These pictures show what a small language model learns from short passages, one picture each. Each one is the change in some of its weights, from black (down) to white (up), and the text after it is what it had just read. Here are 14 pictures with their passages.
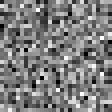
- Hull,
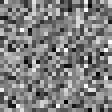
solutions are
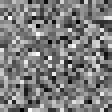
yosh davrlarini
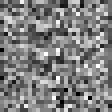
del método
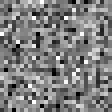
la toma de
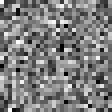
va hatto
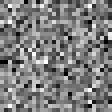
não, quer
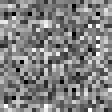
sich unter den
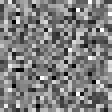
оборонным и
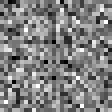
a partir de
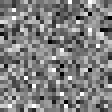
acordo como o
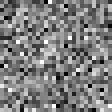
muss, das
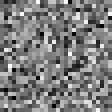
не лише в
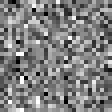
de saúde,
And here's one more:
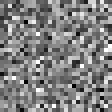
tersier, dan
